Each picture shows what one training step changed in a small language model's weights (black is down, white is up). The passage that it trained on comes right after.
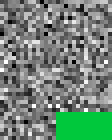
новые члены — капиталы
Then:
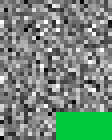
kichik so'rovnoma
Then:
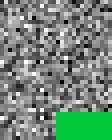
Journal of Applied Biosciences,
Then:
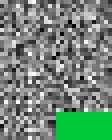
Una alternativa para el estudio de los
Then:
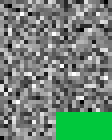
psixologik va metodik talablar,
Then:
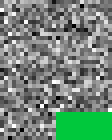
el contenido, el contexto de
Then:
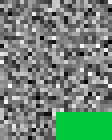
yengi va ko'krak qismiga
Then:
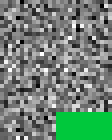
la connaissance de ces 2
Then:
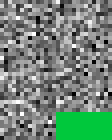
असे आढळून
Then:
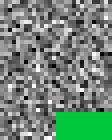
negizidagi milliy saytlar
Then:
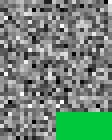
dan budget ku.” Hal
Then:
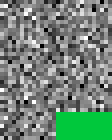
regulatory practice by the relevant
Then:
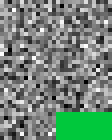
musiqqa kishilarning hayotini
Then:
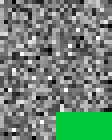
shuni ko'rsatadiki,
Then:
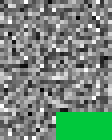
87 Boekenrepertorium „
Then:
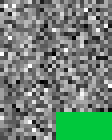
manfiy qiymatlari yuqori
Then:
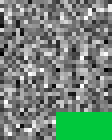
y género en la política pública
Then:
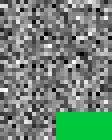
vždy ženy,
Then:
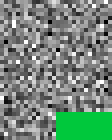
ASSISTÊNCIA DE
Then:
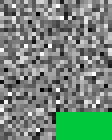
partir del conjunto de casos de
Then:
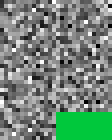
Dosmuxamedova M.X.,
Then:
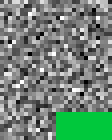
incapacidade de realizarem qualquer
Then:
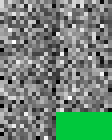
het stockdividend,
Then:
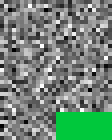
81 intersecciones (Fig 6).
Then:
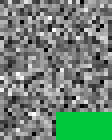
oq ichmoq, moliya tili,
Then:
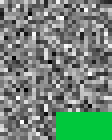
Healing. American Journal of
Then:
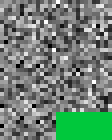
каналів комунікації з
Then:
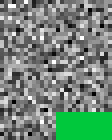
mit chromium-basiertem
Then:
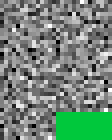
mismas autoras, señalan que
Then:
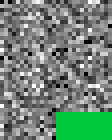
amal qilinishi shart bo'lgan qoida
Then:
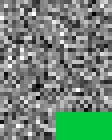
отражение эволюции системы
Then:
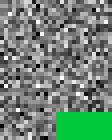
нервной так и других
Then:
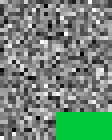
comment la proximité de la relation entre
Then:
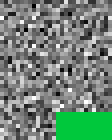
rolüne adaptasyon
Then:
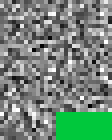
J. R.; SANTOS, J.
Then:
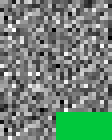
los intereses de reyes,
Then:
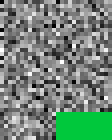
doirasida bir-birini doimiy
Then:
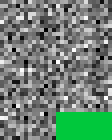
tercover, sisanya
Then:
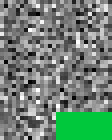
bo'lgan korxonalar, tarmoq bilan
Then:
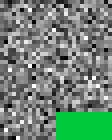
Europie, lecz spotykany
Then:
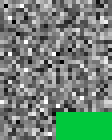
естествознания в начальных
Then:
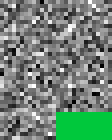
франків на кожного нового
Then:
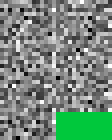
Niet beursgenoteerd
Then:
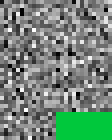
for parties that do not qualify for the
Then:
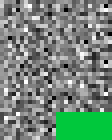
حساب التاريخ
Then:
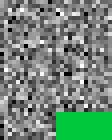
o texto fechado em si mesmo)
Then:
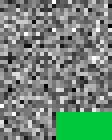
w pracy perspektywy
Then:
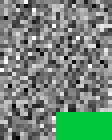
manager consiste en preparar las
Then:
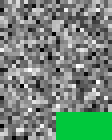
largo de ignorarse, el
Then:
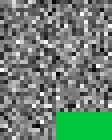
начальной школы. В
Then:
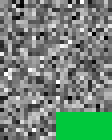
carreras o perfiles de
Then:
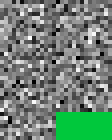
dalam masyarakat Arab tidak
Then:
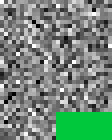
leadership has a positive influence
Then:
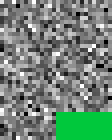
аналізу, використовували
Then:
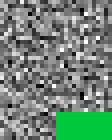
konsistensi BAB yang belum
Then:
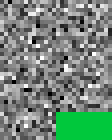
rosa é a cor predominantemente
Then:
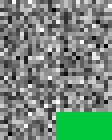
etish; - Shifokorlar va
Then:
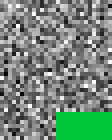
unterbricht oder stört oft
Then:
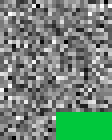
4 дерев’яні церкви
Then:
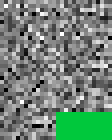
рухани өміріне
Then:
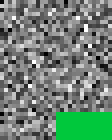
din străinătate. În baza
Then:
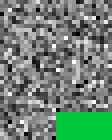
2.Творческий диктант
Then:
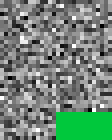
Psixologiya fanlari bo'yicha
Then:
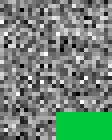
среднего предпринимательства.
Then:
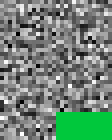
keltirib chiqardi. Axborot
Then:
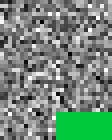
ilmiy-ommabop asarlar
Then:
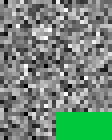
D., Alderwick, L.
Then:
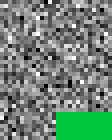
with the possibility of finding the
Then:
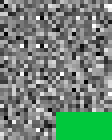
являются лимитированными. В
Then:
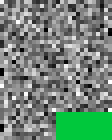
ensuring are marked out. The
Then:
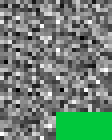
अध्ययन किया
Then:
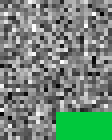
mascarando a hiperglicemia
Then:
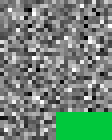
яшаётган XXI аср -
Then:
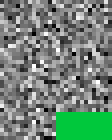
tariqasida ajdodlarimizni
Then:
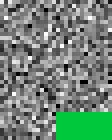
of public administration employees.
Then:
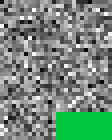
Institute Sulaymonova Charos
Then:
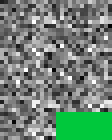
ёшдан 22 ёшгача жами
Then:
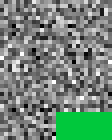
PAPERT, Seymour.
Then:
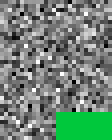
no premios y reconocimientos
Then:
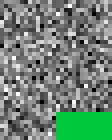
возрасте 20-69 лет.
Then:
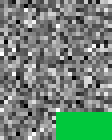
Фёдор Фёдорович доктор
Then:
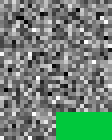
средняя, г/л средняя,
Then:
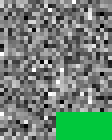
змін у відносинах
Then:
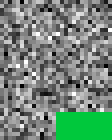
szkół podstawowych
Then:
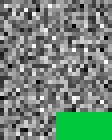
establecía una nítida
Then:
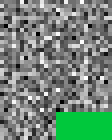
va samarali yechimlarni topish
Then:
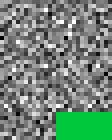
результаты: обоснование наличия
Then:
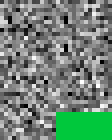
tatbiq etishning ahamiyati
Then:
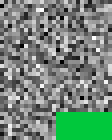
par la méthode de titration
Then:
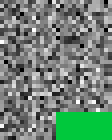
політиці гетьмана
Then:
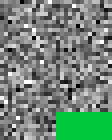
*Applied Psychology: An
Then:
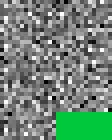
орқали жамият ривожига
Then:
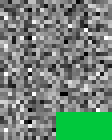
маъноли сўзлар ўзларининг
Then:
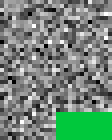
/ Author(s): Mine
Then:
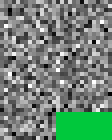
ma'noga ishora vosita
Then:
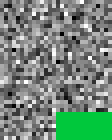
нові методи повинні сприяти
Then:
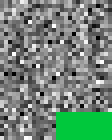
до настоящего времени не
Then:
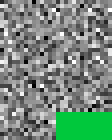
que têm de se engajarem
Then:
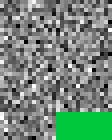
ijobiy o'zgarishlar amalga
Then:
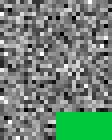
талқин қилинади; улар
